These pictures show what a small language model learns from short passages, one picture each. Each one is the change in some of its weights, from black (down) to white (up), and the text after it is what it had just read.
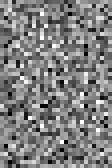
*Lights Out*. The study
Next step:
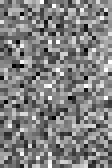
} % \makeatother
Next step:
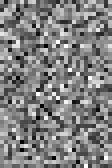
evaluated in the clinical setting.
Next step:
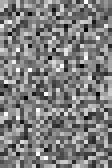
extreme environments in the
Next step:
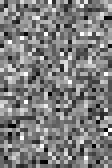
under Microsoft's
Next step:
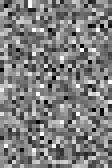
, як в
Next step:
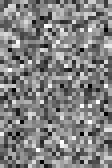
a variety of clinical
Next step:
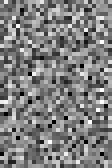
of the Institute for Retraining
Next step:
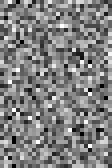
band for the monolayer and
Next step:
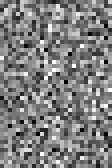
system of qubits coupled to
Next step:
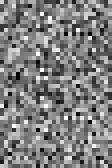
able to reproduce the experimental ground state
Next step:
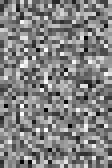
was demonstrated by Gupta,
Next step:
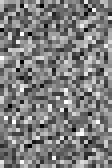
and more specifically on the importance
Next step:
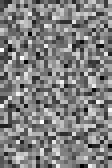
the above gradients; see
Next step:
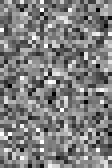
Malawi left eight people
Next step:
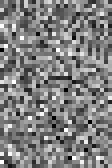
analyze and visualize the obtained
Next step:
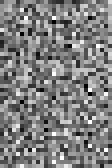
the average value can be assumed as
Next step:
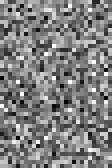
a dependence on metallicity which becomes
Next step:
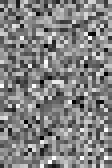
fields in the micro-tesla
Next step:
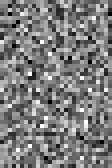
one of Indonesia's leading
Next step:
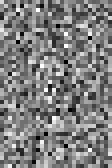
and characterisation of nanomaterials
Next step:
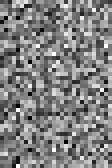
engineered configuration.
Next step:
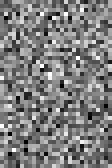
gel equivalent to 50 mg
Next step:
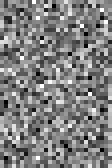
general in nature for many Life
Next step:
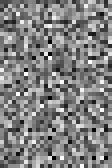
SFRs derived from this
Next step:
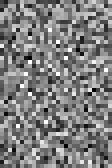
excluded volume interaction between particles in
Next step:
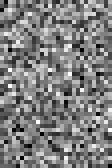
are the defining factors of
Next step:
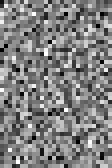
configurations to avoid accidental
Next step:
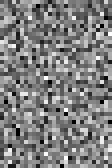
magnetotransport in
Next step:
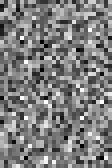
then assigned to its strata based
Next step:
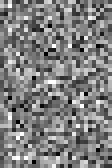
care. The study also noted
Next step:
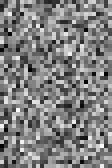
selected by optical variability from
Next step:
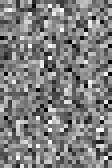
that the released RTSs through
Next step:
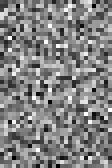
effect on adolescents'
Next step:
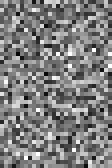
crises. Science teachers are essential in
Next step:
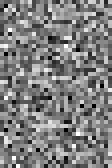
(2021) is critical of the
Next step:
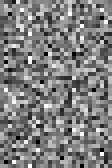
. Let us study first the effect
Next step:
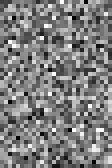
the principal benefits of
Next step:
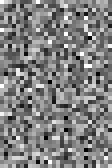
and the numbers within $\pm
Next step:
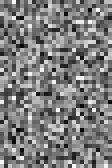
emission is produced relatively close to the
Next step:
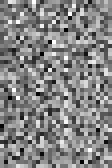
on a proper subspace and removes
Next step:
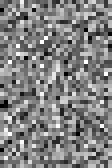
Pharmaceutical Sciences,
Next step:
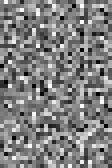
C. KHANDUAL
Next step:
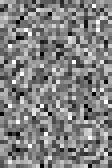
\tilde{\beta} \mu).
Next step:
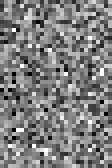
we find a much larger KS
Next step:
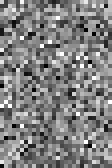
Furthermore, scientists
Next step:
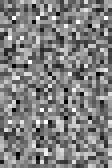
The population of this study consists of
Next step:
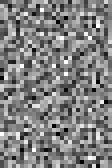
of freedom is described by
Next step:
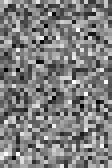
in the cluster system, educational and
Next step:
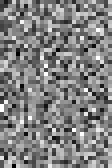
forces. Since the interactions are
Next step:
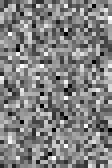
stationary object with respect to
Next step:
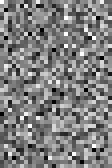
and at the same time reducing the
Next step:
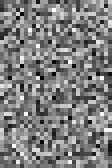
from surface seismic.
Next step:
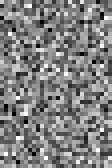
We carefully characterise
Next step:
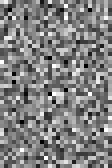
of the before mentioned initiatives
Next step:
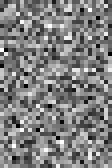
research as being a key factor that
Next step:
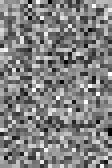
balance between abusive
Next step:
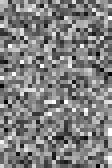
and also describes Italian strategies
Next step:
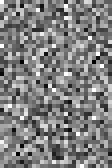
and moduli of phonon
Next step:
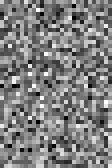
the impact of specialized education on health
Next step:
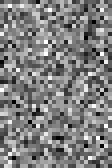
like Rust that ensure memory
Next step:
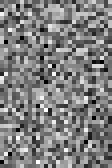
state. From the initiatives
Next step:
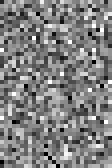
duration (more exactly,
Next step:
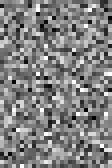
scalar line, akin to similar
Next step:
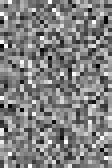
customer need not fill up any
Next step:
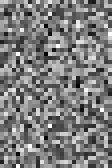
surfaces in comparison with the
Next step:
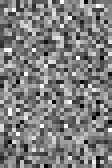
to its support for the Muslim
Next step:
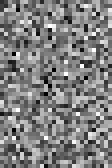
or the research group.²
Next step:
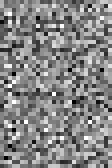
the Boltzmann constant,
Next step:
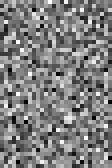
as a teething
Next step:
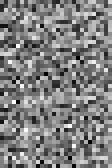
had an adverse connection, with
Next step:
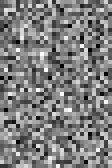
to XAS publications Type of
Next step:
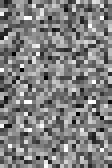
present study was to evaluate the
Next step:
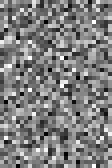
can help that company to growth.
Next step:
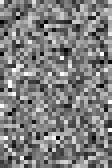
models should be unaware of the
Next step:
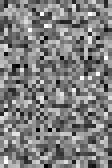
a majority of their tasks from leading
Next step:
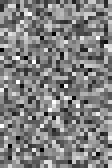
companies or organizations. In
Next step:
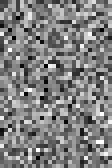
properties of the condensate depend
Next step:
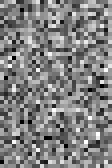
wide range of course where they
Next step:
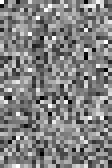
reionization redshift.
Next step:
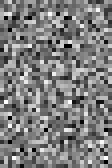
the choanoflagellate
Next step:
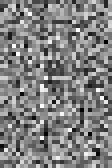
compression, the DCT
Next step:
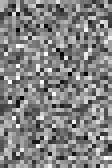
competitive execution time with
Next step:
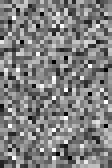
sharp upper bound is coming
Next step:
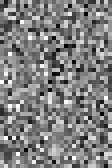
for the Prevention and
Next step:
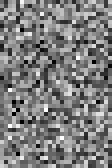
needs as related to the historically
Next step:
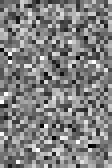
state properties of baryons, and
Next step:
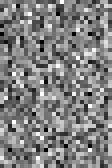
robustness of this approach, the
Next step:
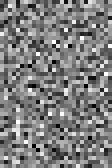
implies that $\chi$ is the
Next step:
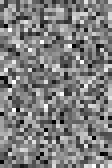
When the temperature is below 200
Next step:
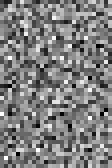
the generic model in (11),
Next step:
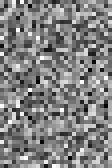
techniques: interferometric}
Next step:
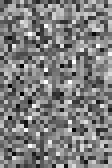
the dataset) overtaking large
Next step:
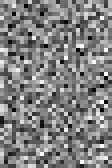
0.05 & Rectangular
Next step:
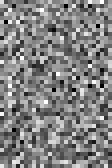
project-wide activities performed in Q1
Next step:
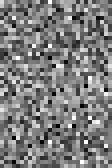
since the mass of the higher mass four
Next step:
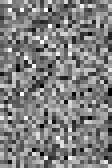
kot del svojih
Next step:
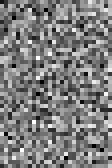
is currently ongoing.
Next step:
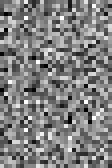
have focussed on developments during
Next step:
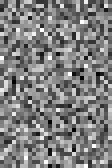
within the mass collective,
